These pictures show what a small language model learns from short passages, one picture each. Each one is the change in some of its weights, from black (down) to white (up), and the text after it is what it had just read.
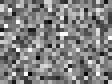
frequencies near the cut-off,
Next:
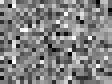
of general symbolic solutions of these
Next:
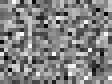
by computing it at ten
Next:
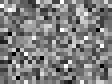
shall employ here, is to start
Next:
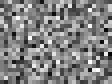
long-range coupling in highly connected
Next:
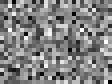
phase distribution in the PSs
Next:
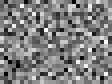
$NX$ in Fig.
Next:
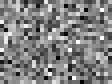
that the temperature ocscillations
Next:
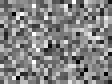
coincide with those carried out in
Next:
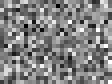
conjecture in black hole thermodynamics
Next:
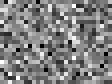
the dust states associated with the time
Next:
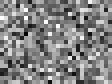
and {Mandolesi},
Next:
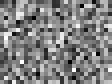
particle in the ZX plane and
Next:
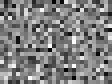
three basic properties. First, at
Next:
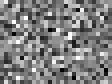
possible. To achieve this goal,
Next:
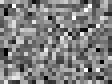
gives a lower bound for the differential
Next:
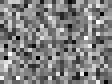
and the associated mass spectrum are however
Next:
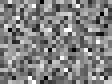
resulting in an orientational glass
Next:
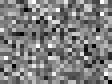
This unexpected result can
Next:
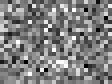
\\ Submitted to the
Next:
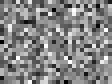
broken phase of the theory.
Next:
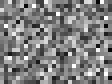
variation in $L_1$.
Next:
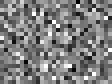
multi-source sensing data fusion,
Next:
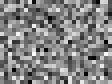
condition that particles distribute homogeneously
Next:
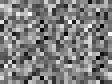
to understand and so easier for
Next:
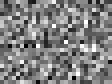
variational (reduced) free
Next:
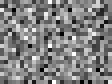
}\textbf {\bibinfo {volume}
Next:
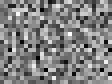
individually. Even
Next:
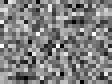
the amplitude of the electromagnetic waves using
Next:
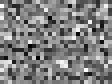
by adding the above correction to the
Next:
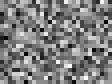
difference in performance, as long as
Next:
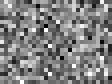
that $L$ is also the
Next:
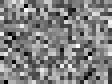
networks for non-parallel vocal
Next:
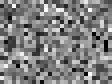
Despite the use of 3D
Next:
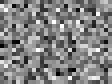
training and test users and are
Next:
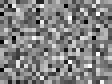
although our general model can consider any
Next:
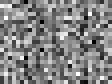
for heavy quarks and which to some
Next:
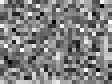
International Partnership
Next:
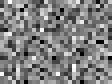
modify the position of the Dirac
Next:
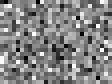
emerges from the boundary variation of
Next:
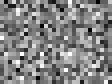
sources described in this work.
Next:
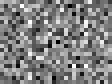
f_{jk} \equiv 0
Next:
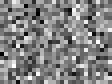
measures the quantum registers,
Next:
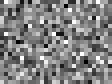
\paraH2 clusters
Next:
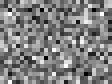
at \ct{fidelity}.
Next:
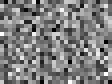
and neutrons. The left column
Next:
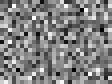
relighting purposes;
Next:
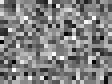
norm, so ${\delta
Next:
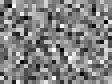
performance in terms of run time and
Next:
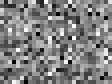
$T_i$. The classical
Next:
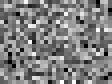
of aerodynamic forces acting on
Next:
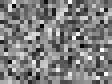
continuum limit $l\rightarrow
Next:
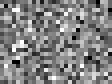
of (a) uniform and
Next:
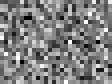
catalogue in regions of the survey
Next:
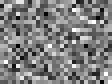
{van Kampen},
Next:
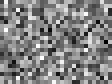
to calibrate the Master
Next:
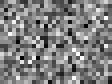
sensitive density $\rho_s$
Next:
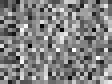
and the VGG net +
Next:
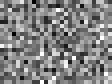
2D turbulent flows with
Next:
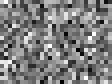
Ge. The majority of the
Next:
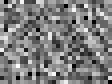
the errors on fit fractions so
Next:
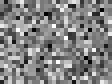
and operational phases, and to
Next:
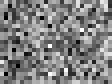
entropy density in PNM approaches
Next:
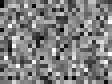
U_{vib}$, but it
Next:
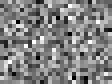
message body. We assume that the
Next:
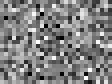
is not surprising as
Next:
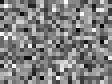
also for the time-reversal
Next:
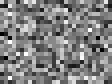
\hat \Gamma \leq
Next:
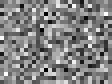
where two detected photons from the two
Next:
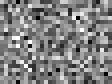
can become a reality if
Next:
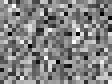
wandering about parameter space.
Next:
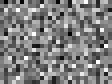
form of $V_q$
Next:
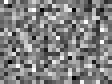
This is nontrivial, so that we
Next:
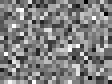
broadening other than dephasing
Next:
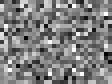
spectra from $\phi\, \varphi
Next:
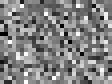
\M}{\partial x}\times
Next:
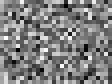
metrics across editing mechanisms for both
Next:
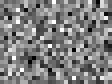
range of angular scales explorable
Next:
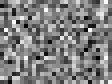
scheme for conservative variables is
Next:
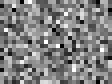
of bivectors. The detailed
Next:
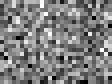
enacted on the total
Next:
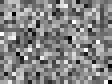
in quantum-dot systems, in
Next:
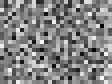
above in a compact CY
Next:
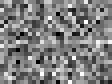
The disc is built using a set
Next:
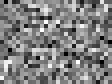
that the sterile neutrinos decay
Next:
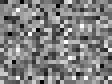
$\lVert \nabla n
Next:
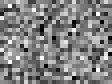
of tritium in such a
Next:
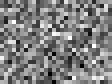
a choice of more neutral items,
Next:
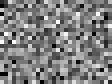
ninety orders of magnitude in
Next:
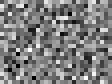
noise maps, including variance,
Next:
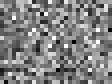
a FLRW-like
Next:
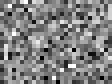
constraint handling or inequality
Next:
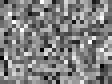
found in Case II is composed
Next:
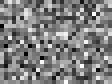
is fixed to the true value of
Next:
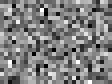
combination with a frequency multiplier
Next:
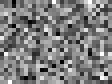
Imposing an upper threshold of 2
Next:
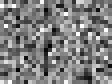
\caption{Parameters of
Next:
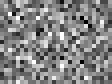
used in the experiments: the qubit
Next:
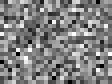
impact potential, such as topic
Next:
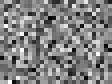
mutual inclination angle introduced
